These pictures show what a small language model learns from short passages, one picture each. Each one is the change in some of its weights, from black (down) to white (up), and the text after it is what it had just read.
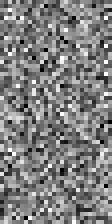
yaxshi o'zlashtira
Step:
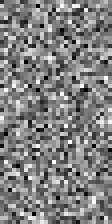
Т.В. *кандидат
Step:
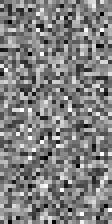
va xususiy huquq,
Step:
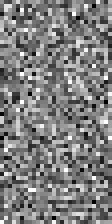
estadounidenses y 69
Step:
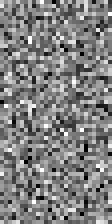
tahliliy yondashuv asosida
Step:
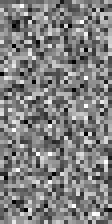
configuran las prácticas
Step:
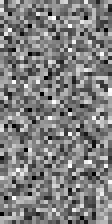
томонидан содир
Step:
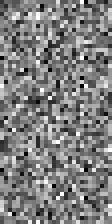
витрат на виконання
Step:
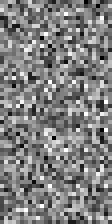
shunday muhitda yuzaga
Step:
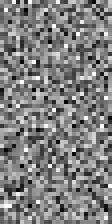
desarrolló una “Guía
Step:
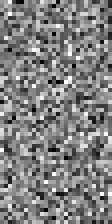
tasavvur hosil
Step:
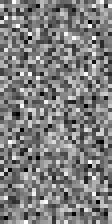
prezenta lucrare are
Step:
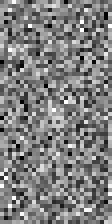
de pesquisadores do
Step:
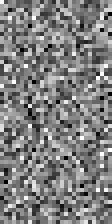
qilish va xizmat ko'rsatish
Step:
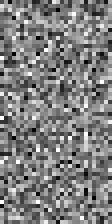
в цілому, про
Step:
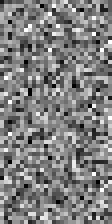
the specific feature of
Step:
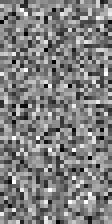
нобуд бўлган болалар
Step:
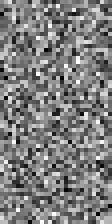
для каждого года жизни
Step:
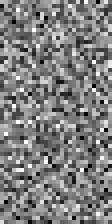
joylashgan va bu uning
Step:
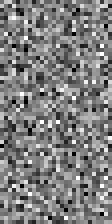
nafasi ufurib turadi.
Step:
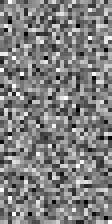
- BEASLEY, M.
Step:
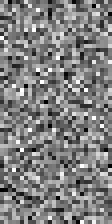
situação jurídica dos
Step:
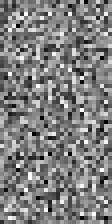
faoliyatga jalb qilish orqali
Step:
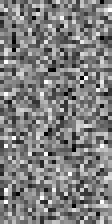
ажралиб туради.
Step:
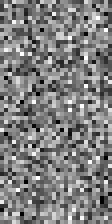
tels que « promesse
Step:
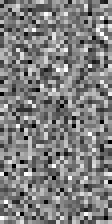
¹ Affilyatsiya:
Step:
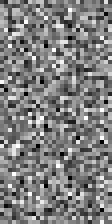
Ren L, Zhao J,
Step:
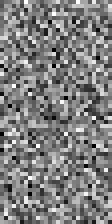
va margarinlari, Algida
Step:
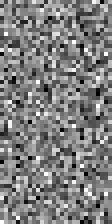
qilish kerak. Bu talablar
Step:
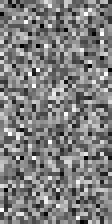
incapacidade laboral do
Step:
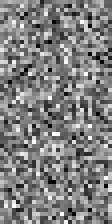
olan etkilerinin trend
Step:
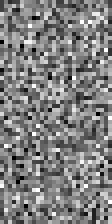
a existat o opinie
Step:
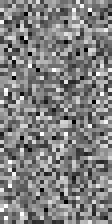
(plačiau apie
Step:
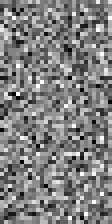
entidades interessadas de
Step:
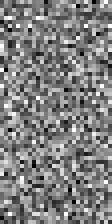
kültürel bir bağ
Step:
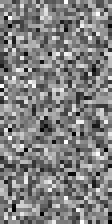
mesmo com o controle do
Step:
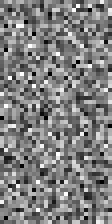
workload of the judicial
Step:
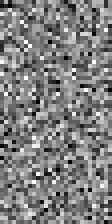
leren van mislukkingen
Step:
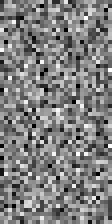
ettirgan reklamalarda ana
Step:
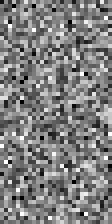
um estudo de caso,
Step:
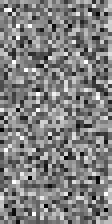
de normale grootte van
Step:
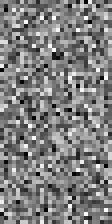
pederastas. Es la acción
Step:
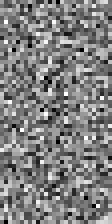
і такі види політичної
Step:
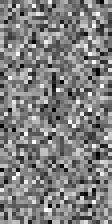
uma vida plena de atividades
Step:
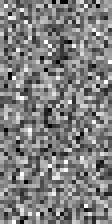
of intercultural communication,
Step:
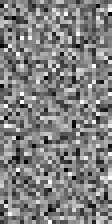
или жилых помещений
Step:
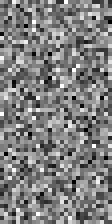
a través de las TIC
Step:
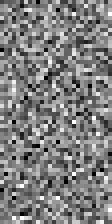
їх як підкласи
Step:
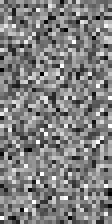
факторов влияния на
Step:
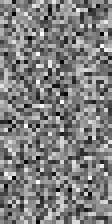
решения предыдущей
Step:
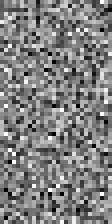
statistika qo'mitasi
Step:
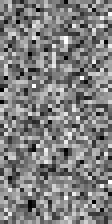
en çok kullanılan
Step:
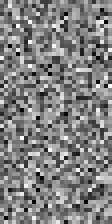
étonné. Livio
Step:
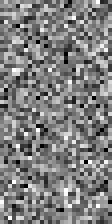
protegen "Protección
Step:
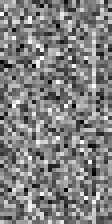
in Lhkseumawe,
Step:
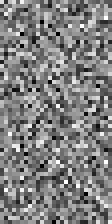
al estudio de la vida
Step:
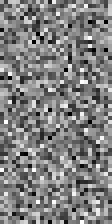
dos estudantes de Medicina
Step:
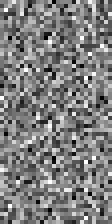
zberezhennia ta
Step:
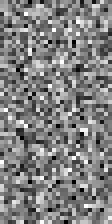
12. *Rishennya
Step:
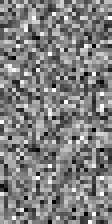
Партия Советского
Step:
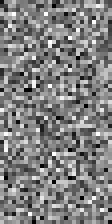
Disasters of War.
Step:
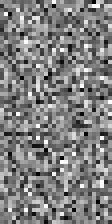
цього рівня можна
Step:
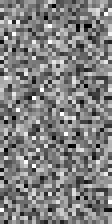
mavjud bo'ladi.
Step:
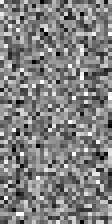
de Convencionalidad DOI:
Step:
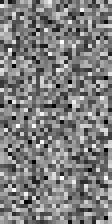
Precisamente aquí está
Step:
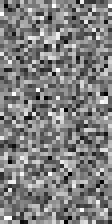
Da apreciação judicial
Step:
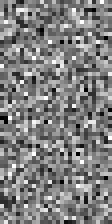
besarnya 3,21.
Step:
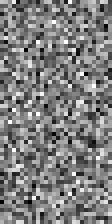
Gafforov Kh.,
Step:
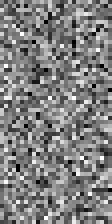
проблем, тупиковых
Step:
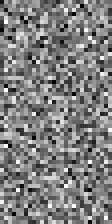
mayor de las ciencias de
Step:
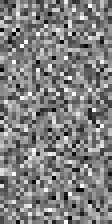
paling mengharukan dan
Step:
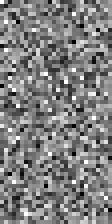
los medios de comunicación de
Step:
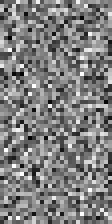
relației acesteia cu
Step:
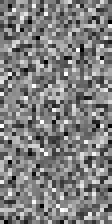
inson hayotdan doimo
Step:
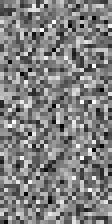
\cdot l \leq
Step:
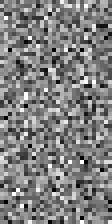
izlanishdan toymasin,
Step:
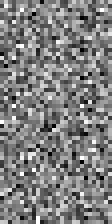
Annual Report, 2022.
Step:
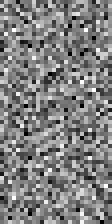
formación, formación integral,
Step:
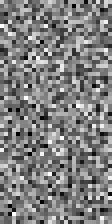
2. Metodologia O
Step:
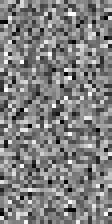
sejarah yang tinggi akan
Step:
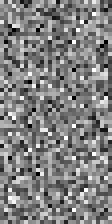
proceso de obtención de
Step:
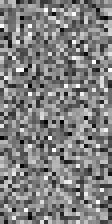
sítio no município
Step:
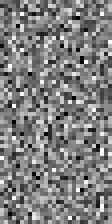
в фондах музея и
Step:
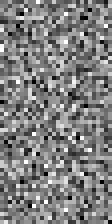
Total Biaya Bahan
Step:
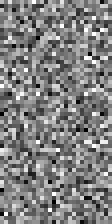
tashkilotlarida o’qituvchi
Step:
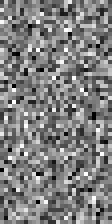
bor. Gulhayri
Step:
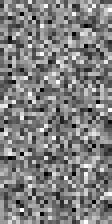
кўрсатадики, банк
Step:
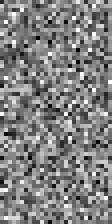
partis et les alliances ont
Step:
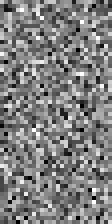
– vagy technikaiak
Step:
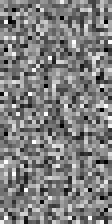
wordt afgedekt met
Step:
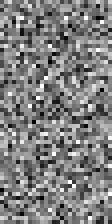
кишки (ДПК) и
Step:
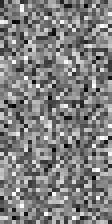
اشتراک لفظ
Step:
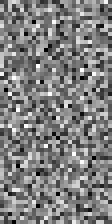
актов в сфере
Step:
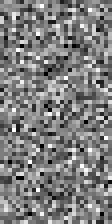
til instrumentet, og
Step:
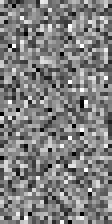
en menores víctimas de
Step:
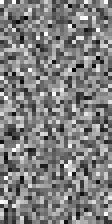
va asigura poziții
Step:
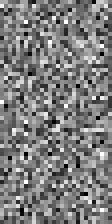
insuficiencia de medidas
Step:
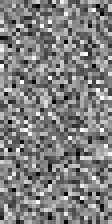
diagnóstico de Dor
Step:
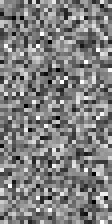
qizi Alisher Navoiy
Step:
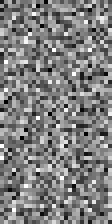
deseo también desea
